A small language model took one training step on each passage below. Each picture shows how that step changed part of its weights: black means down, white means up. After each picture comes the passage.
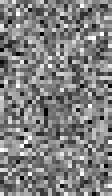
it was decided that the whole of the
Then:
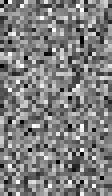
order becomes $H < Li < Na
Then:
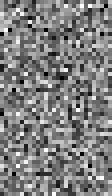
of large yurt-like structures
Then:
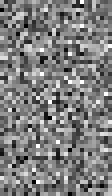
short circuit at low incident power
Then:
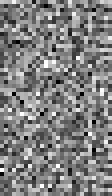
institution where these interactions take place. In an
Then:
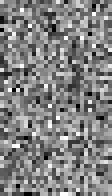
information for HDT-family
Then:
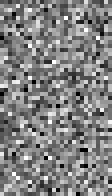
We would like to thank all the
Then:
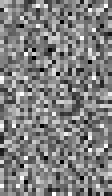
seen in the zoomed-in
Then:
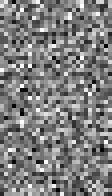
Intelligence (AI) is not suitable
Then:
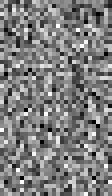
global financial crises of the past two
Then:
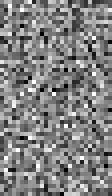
loading appears that the stress formation in
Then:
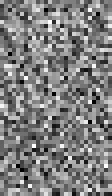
is process phase, continued with the development
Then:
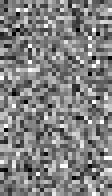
et al. [30] developed a
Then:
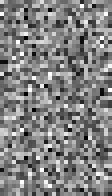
built-up property for no less
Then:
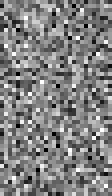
Standardization Institute:
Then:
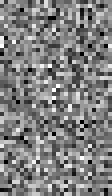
cabin air described in this section are
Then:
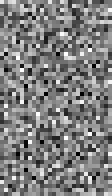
population, the level of knowledge of cultural infrastructure
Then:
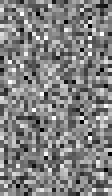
narrative ends with
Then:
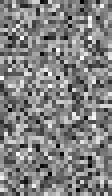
is generated when transiting from one layer to
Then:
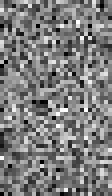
Brockman MA,
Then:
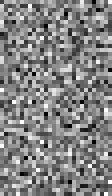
clear from the above table that majority
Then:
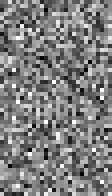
these costs is reflected in the
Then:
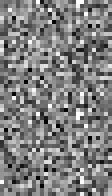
Textile Engineering is
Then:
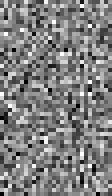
Nherera Muchemwa
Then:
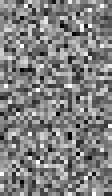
session and seller 2 from
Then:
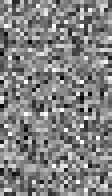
2: Printed microIC
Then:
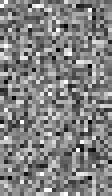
iterative approach collects information from
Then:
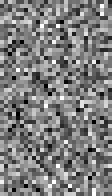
and global level, about patterns of collective
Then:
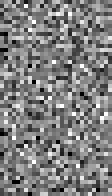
°C Fig. 16 Relative
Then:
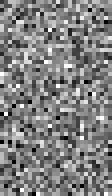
relationship of the agent, Host and
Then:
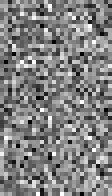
2004, the National Disaster Management
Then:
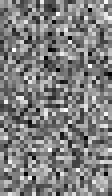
6 Abbreviations BEV
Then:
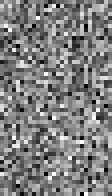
see Wehner, Dransfeld
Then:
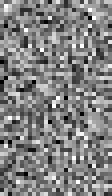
degrades rapidly, in this
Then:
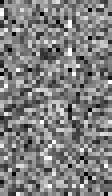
trainer along with the corresponding verbal
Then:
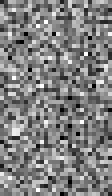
(QSAR) models;
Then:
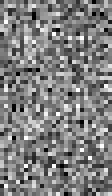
Union, Romania
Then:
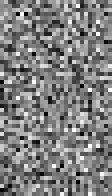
bigger than that in cutting
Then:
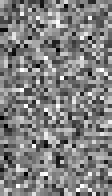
legislation where it is currently required
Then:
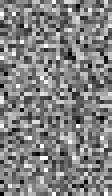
of the kinship terminologies used
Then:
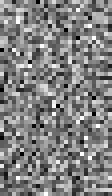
combinatorial and massively benefits
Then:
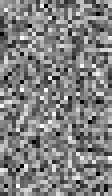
finding in a smaller subset of large
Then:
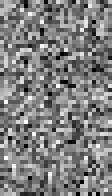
Keywords: Diversity;
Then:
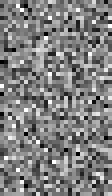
practically until the end of the
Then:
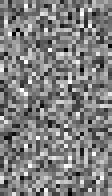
A., & Mamonov,
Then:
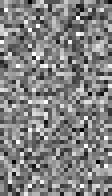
the founders of grounded theory
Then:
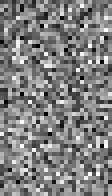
declare that they have no
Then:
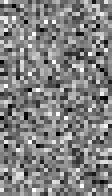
using *should*. Weaker students
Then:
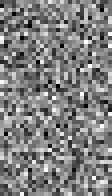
honoring LC by confirming
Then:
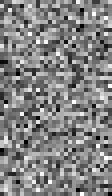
Technology Inc. in order to understand
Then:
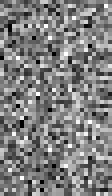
of AIFPA, Dun &
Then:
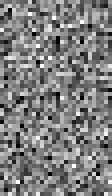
from mistakes and difficulties,
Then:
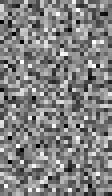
invasive species; climate change and
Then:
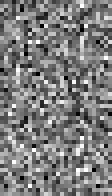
The authors declare no conflict
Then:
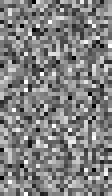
and commented upon in the
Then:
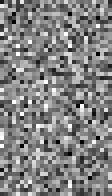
- a. The above table shows, the
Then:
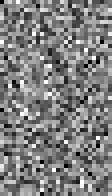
of these microorganisms, which we
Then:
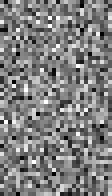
rice germplasm to
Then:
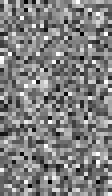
difficulties conceiving their first
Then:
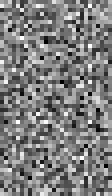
the InternImage model
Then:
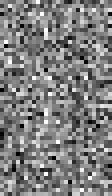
virome sequence data indicates a high
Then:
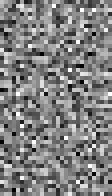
copies of data or data resulting from the
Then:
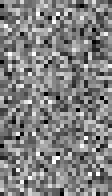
provisions that apply to generations of
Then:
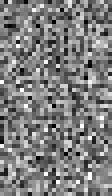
new triplets for NCH₂ and
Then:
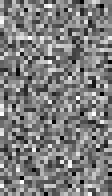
side of the dental arch with a
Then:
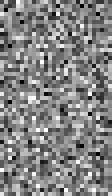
psychological theory which suggests that intrinsic
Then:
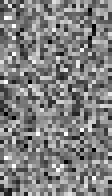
Voltage & light:
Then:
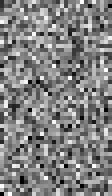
based on the degree of brightness similar
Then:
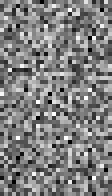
controls, respectively. Three other groups
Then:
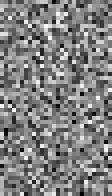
in an assistive scenario. In
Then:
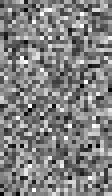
abnormalities that can be modified
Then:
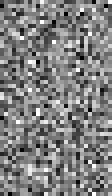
the COI gene belonging to
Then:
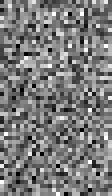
CTU layers, and the implementation
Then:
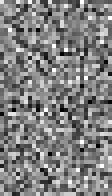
for 5G Micro-Segments
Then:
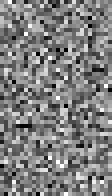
delivery format. Sessions
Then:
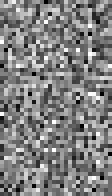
he actually receives the
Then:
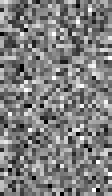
Consumers as producers,
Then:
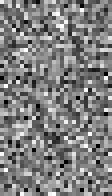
major global emitters, including the
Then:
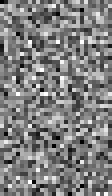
the main dimensions of the electromagnet
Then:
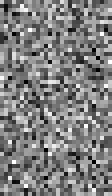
other criminal offences. It has been
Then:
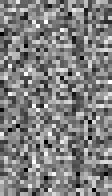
(ADSE) tool. Researchers
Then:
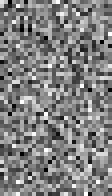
achieve fair bandwidth
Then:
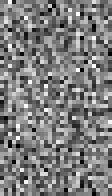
less alien, and more human.
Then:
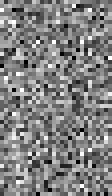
elements of A and the recommended item
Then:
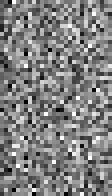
Richard J. Lutz,
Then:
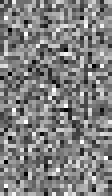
K.M., Writing:
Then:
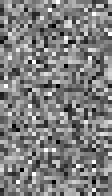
Model? Understanding the
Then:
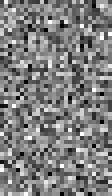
Driving long-term recovery and
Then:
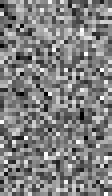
should be carefully selected in related
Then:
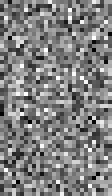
al., 2016) and is thus an
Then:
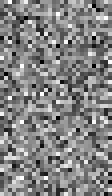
high power distance culture in an organization then the
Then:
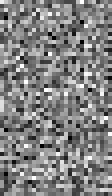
5 mm bent mild steel
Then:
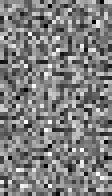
Z in Indonesia to practice green
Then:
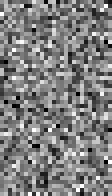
4. Findings on The Surface
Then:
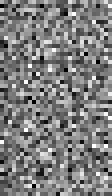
school years.⁴⁻⁶ Children
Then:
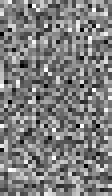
leaving their successors to deal with
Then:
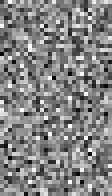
\mathbf{p}_n is expressed
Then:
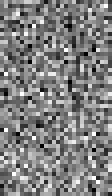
economic value added in Malaysians
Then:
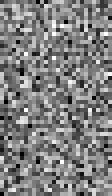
Microwave induced synthesis,
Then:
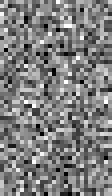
Province, Kingdom of
